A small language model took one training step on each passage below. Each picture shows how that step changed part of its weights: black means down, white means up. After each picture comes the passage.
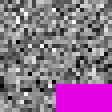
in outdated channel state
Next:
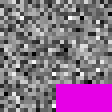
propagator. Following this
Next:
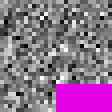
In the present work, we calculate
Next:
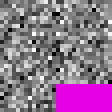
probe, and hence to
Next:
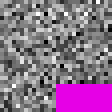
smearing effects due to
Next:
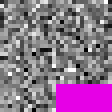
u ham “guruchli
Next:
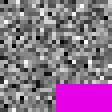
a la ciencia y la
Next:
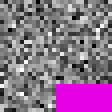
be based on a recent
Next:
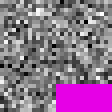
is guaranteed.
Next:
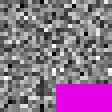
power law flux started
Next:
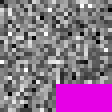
региона разместить
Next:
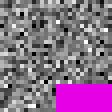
probability of a unit adopting
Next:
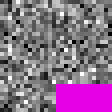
Also, we expect that they can
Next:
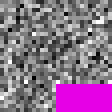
approximation, the dynamics of the
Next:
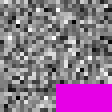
namely: \begin{eqnarray}
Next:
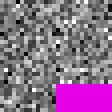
the top 50 Finnish
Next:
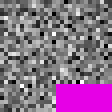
respectively. The elements of
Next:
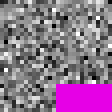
been taken in the design and
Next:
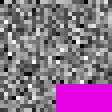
will be the only system able to study
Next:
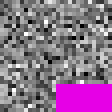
identified as enthalpy
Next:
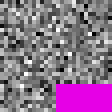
settling velocity and
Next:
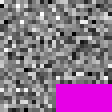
Windows sistemalarida
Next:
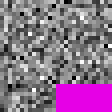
few \% accuracy.
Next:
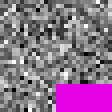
To ensure that the equation has
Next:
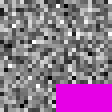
lattice gauge theory in
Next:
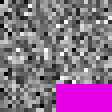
бізнесу і
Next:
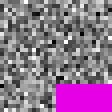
$B_c$. For a given
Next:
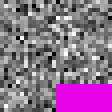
software analytics.
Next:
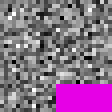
the rectified plane of
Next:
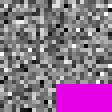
between low and high fields. At
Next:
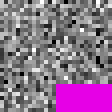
$e^-$. In this case,
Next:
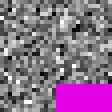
On the other hand, the
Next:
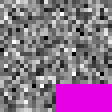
característica é
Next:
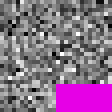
- g \mu_B H_z
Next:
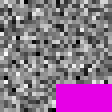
important trend is observed with
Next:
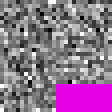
de prova ensaiados
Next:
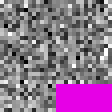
Foi desenvolvido um
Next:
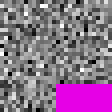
de casos el presentar
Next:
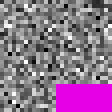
Appropriate aperture
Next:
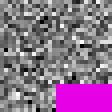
and Tikochinsky
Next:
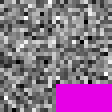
Maqsadlar Ushbu
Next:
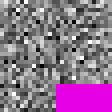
language) is considered
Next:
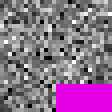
kelgusida miokard
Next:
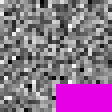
le développement des
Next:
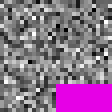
The seismic reconstruction
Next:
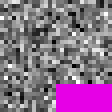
Tiere wird durch
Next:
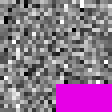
and, in the same way, there
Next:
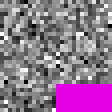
8$ and yet on the other
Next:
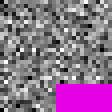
$6 \epsilon_1 \leq
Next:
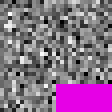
joylashtirish tizimini
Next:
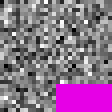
telescope operators
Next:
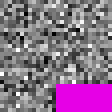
navlari, hashaki
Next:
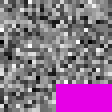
the estimated amount of
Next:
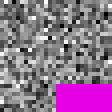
ekinlari Davlat nav
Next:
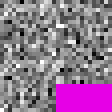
holda qishloq
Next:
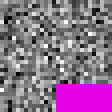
in the right panel. }
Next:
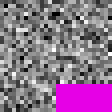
contours are now from the
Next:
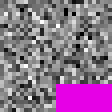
boshqaruv xodimlarining
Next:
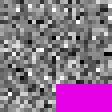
biz tongda uyqudan
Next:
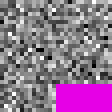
отношении, в
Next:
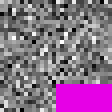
and theory when data do not magically
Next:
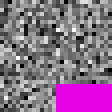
of high activity are connected
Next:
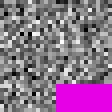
2 de la matriz de
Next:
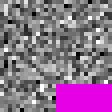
superfície densa das
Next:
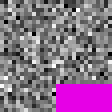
astrophysical neutrinos
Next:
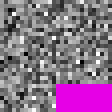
working week and on the
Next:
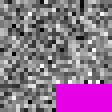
in advance so one has to
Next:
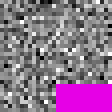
and real worlds.....
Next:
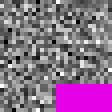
of a class as a list of
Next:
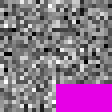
in accretion disk, motion
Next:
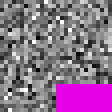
cette dernière
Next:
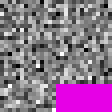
a $1/N$-derived
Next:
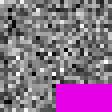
study stellar populations in the
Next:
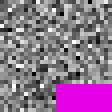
scan at cryogenic temperature
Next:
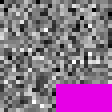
mediante el uso de
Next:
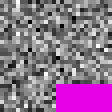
de residencia, más
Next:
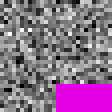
for a conservative estimate of
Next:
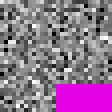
lager is geworden,
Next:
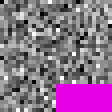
depends on the size of the
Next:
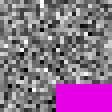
the lattice results to the physical
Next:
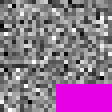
la Eliminación de todas
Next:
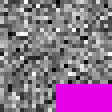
estetik giysilere
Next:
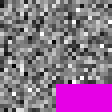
becomes a nonlinear, and
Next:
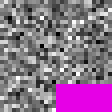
in Educational Sciences. –
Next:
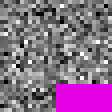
bevindingen en het
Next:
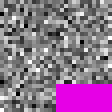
одном: язык
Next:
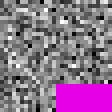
and DeepMedic to
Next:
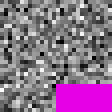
exponent. Quantum phase
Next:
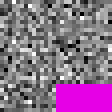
between the strain energy of the
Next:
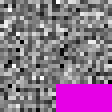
controlled environment and
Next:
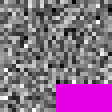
Verbindungen zu
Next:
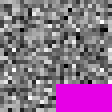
bir qancha sabablarga
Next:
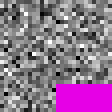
multiplicity cut is further
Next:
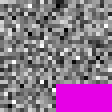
case of equal weight for each
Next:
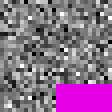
The role of this assumption was to
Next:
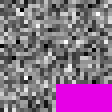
de salud que labora
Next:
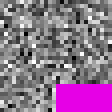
guarantees conservation
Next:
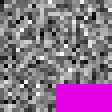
{{Color entanglement for
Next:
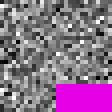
"s" tovushini
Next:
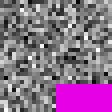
interpretações subjetivas
